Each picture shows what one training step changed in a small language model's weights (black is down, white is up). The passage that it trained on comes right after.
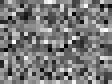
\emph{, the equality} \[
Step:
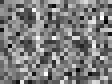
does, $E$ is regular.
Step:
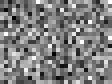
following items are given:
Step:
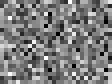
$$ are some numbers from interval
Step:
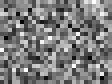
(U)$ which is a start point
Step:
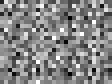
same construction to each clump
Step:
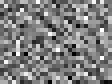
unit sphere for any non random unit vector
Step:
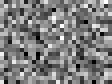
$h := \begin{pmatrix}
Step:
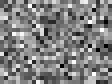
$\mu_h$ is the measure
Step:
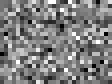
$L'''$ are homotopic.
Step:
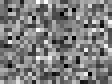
the restriction of following symmetric bilinear form defined
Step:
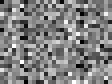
see that \begin{equation}
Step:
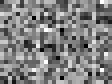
style of the lines and the meaning of
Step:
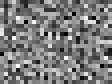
\end{eqnarray} Now note that
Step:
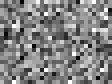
the covariant derivative of the second fundamental
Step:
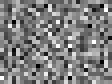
recall that to each irreducible spherical function
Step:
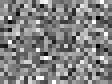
{convexity estimates for level sets of
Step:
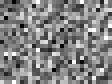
Bernoulli joint distribution}.
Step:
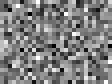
also a symmetric pair. Thus the claim
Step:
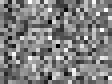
integral closure depends only on the holomorphic conjugacy
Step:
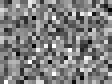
does not depend on $x\in
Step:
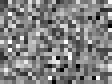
self-adjoint on ${\cal
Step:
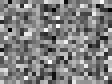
to depend on the location of
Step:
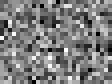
by the elements $x_m,
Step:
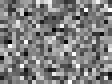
the backward migration process,
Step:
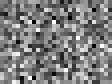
intersection cohomology of Schubert varieties in
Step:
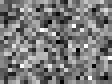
convolutional networks are multivariate rational
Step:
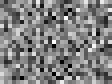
algebraic absorption is as much an
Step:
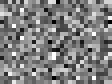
unknown environments,'' in
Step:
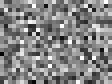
$J_A$ satisfies the following
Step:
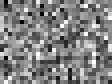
an isotropic subspace of $V$. We
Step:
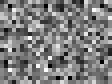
(\ref{congu}) that
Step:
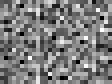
of the delay consensus systems
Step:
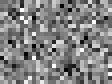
attraction of the Gumbel
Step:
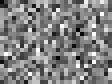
all non-negative integers $n$
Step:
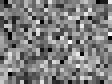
lattice $\Pic(X)^*\subset
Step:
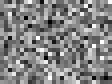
$\G$ is determined by its
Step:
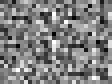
namely \cite[Thm.
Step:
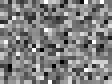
to be the system of positive roots determined
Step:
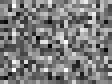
\emph{cut selection}, and is
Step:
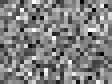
leading order in $N$ of all
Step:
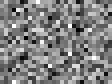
1$, the first-order dense moment
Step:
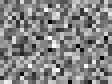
letters than $s_2$,
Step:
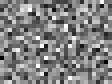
marked \ok\ indicates at least one
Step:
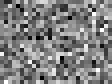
groups defining $d$-dimensional
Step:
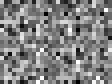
une certaine valeur
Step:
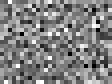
$F$-algebra $D$, we
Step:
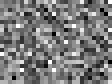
the derivation of our Theorem from Propositions
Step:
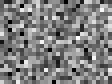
on the other considered problems could likely
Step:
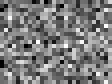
primes}, to appear in Israel
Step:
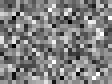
For $\lambda\in A$ and
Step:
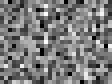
These empirical results agree nicely
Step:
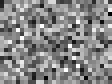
of this manuscript.
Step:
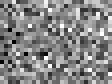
0$. Next, we can
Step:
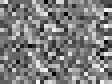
choses que je n'ai
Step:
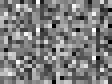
on a path from the root to a
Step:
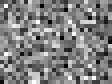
denotes the space of functions $f$
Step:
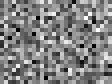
\varepsilon_3 - B
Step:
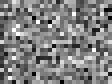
definable. Moreover, if
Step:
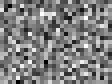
\ . \end{align*} It
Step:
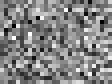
(u_t)$. Note that
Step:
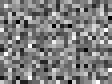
$r$-paths. By
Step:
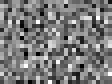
just let \begin{equation*}
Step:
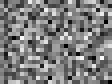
seems that there exist enough interesting manifolds for
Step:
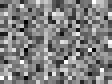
which every pair of adjacent vertices have a
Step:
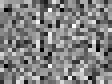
This follows from the definition of the
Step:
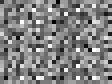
case of three inclusions,
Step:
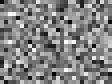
with the positive definite case. \smallskip
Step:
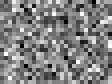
it as $K_{\rm
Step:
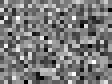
\mu ^{\prime }\left(
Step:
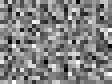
Still under the assumption that
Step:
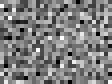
prime squares. \section{Proof of
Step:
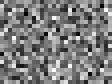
notations of Example 5, let
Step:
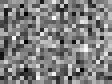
Throughout, we will assume that the
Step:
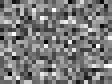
t<1/s} \operatorname
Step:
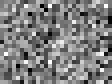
form of the inverse of the mixing
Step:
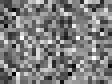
related inverse piston problems have been
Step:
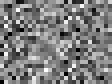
\rightarrow G$ be a natural
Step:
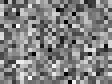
In fact, $\bfPhi$ is
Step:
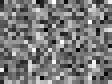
are'. But a mass has no
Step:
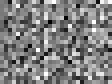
are only two types of singularities which may
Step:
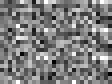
the three elliptical densities for
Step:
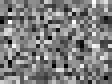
the bootstrap class, then
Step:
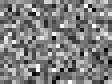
for symbols $P(\xi)
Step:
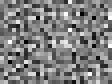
\frac{ \tau -L
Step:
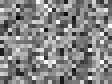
Type-W and
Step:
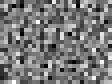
consists of two parts. In the first
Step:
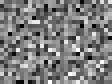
Set \begin{eqnarray*}
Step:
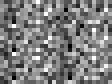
central limit theorem. A considerable part
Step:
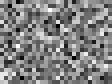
t\ge 0 \}$ is a semigroup
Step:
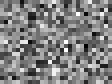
of Theorem 1 can be found in
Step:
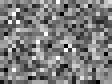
\eqref{N} and
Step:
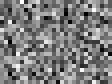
behavior as $\Delta t \to
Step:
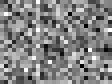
on the inlet boundary are given as
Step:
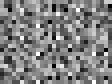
advantageous in the way that one can
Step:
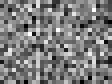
nonzero elements of the field $k$
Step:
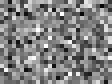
Kontsevich can be used to
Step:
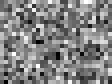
$h(t)$ is given by
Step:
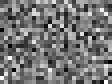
rank, there is a\emph{\
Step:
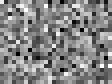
Materialforschung und
